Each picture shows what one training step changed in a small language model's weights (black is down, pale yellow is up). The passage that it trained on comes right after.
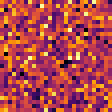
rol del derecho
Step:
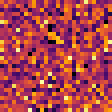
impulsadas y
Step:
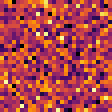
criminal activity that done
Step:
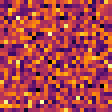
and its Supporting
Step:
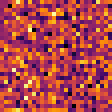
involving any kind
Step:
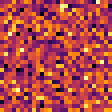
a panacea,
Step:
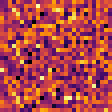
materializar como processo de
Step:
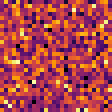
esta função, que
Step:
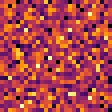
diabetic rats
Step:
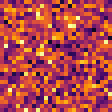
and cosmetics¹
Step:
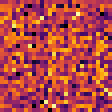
of barberry
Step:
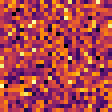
residual) components can
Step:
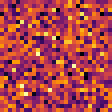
metadata of this
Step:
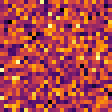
and mental health services,
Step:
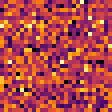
Tog' yo'
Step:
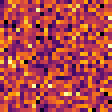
ever present in the
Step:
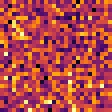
supported the collection of
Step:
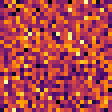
the annual population growth
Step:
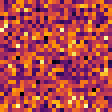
the impact of the
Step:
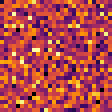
підходів до
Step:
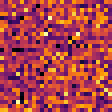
of the overall video process
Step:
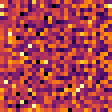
equation (1)
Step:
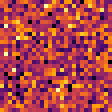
methods: A total of
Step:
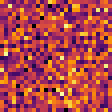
the transmission of the
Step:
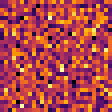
of Technology, Department of
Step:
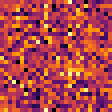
rotor diameter
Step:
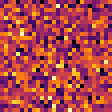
ним можно
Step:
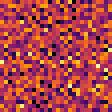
also shown that particles
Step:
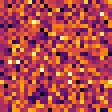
all started, or
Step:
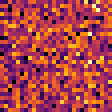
bozorida paydo
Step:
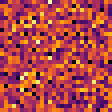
Yury and I'm
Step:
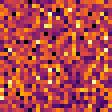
les perceptions et les
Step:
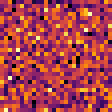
de romper com a
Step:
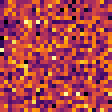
included in this study.
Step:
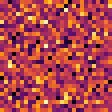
avaliku sektori
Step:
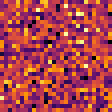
com características de
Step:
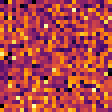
have very severe
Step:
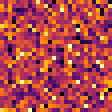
yang meliputi:
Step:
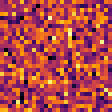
of the European Union
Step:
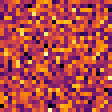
- Porcher,
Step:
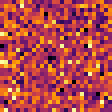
ФК Група
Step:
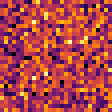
modulus in
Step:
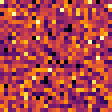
resin at the ratio
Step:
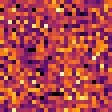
das tecnologias na
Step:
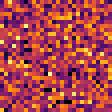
analyzed by evaluating their
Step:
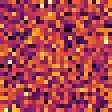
diagnosis of disease but
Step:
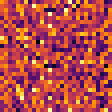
research assessment principles and
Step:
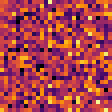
particular solutions of the functional
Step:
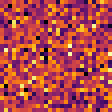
modelled the growth
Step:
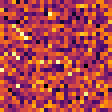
accuracy of isolation
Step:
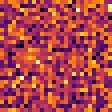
are higher levels of
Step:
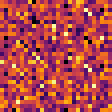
disponible en 2005
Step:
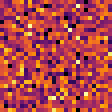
implementing intelligent
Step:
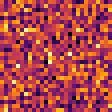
the provisions of
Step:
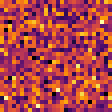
increasing their productivity)
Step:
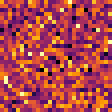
with convulsion
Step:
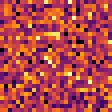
complicated and
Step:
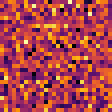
o acesso ao
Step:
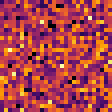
network Bashar
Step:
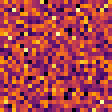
sebagai cara untuk
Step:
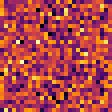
students study these topics
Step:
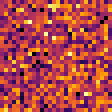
for the institution to
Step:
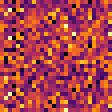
a wide range of
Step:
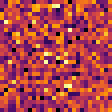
alta competitividade
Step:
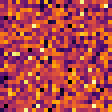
научных инноваций
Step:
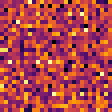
dengan identitas
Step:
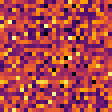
va u ta'lim
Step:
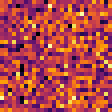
of the laser
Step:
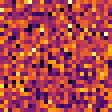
classification for sulcus
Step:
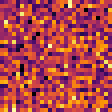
of the Arab
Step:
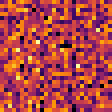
towards realizing the first
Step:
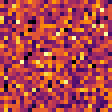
aplicação da
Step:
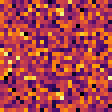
therefore authenticates
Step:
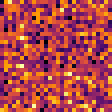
characterized by the
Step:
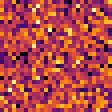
olib borilayotgan
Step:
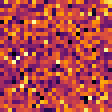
he prefers based
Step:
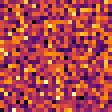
processo de aprendizagem na
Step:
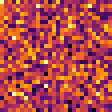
species isolated from
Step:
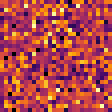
науки, образования
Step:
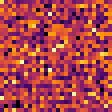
factors have compounded
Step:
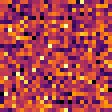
from a distance.
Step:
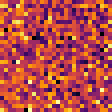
patients who have been
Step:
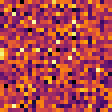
Earth models
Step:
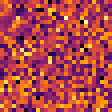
EU Member States
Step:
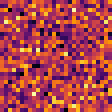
has a positive effect on
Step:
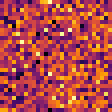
of the gland with
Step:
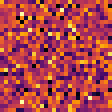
to investigate Russian
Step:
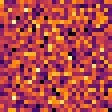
The aim of the study
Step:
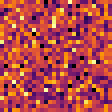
medievo y la
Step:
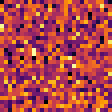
caused houses were
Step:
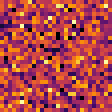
e os ODS,
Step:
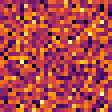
Yes ↳
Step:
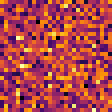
with the aim to design
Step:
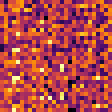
its products, others
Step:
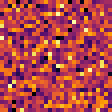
by Petersen
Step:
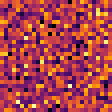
other organs of the
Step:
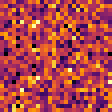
looked after is to
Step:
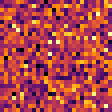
small business owners for
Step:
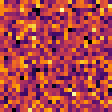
interference was clearly
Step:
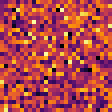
the girl or
